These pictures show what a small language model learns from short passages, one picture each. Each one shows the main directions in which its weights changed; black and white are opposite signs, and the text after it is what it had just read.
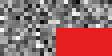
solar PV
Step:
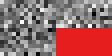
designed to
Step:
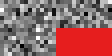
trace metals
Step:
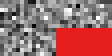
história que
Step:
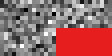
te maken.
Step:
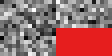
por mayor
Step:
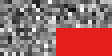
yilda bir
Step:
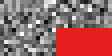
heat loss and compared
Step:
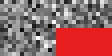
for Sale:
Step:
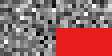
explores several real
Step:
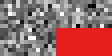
the Death
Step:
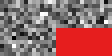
being held in
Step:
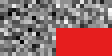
enough interaction
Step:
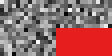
product itself without
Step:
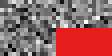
essential to
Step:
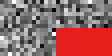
baseadas em
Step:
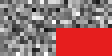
excellent specific
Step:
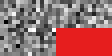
that of any particular
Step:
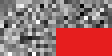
based on the
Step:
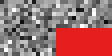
wind speeds
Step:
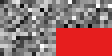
highest probability
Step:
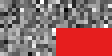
analysis table is
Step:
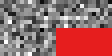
“The more
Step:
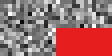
the values predicted
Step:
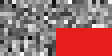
is Gaiat
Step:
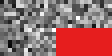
and its behavior
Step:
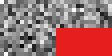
to the test
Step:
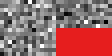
دارند از
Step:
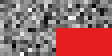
used in teaching
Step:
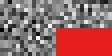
fractions in
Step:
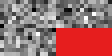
do Norte
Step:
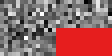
the kind of
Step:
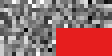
و فکر
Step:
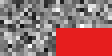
mechanism for the
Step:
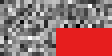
its standard plan by
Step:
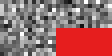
Association of
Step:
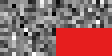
mind can.
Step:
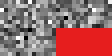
students learning experiences
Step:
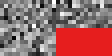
and VGG
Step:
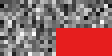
However, the
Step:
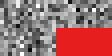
higher educational institutions
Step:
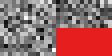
rings. The
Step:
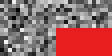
uT), o
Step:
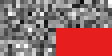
the structure has been
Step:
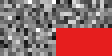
and phellem
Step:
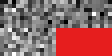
sizes were
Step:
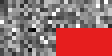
influence of contact
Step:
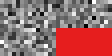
the submission
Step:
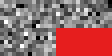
but the result of
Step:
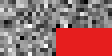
with length n
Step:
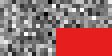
talab qila
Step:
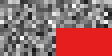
respondents towards
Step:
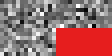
the different tested
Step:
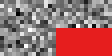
extracted from the
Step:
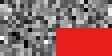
surge como una
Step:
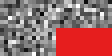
the ratio
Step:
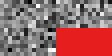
of slope
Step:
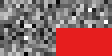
seed set of
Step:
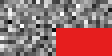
methodologies, and
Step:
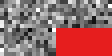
low level.
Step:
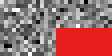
as project-based
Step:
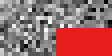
scouring 12
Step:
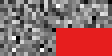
of Educational
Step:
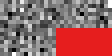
José de
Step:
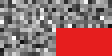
о наших
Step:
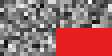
systems in USA
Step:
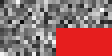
highlighted the
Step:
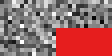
statistical literacy
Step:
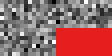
(Table SI
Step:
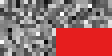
data, perform
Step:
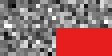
grants to support
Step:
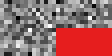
combination has not
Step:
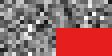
waste water.
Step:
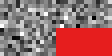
as obesity
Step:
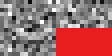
eher in
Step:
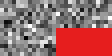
with a very
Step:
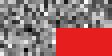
of age.
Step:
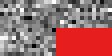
dos rios
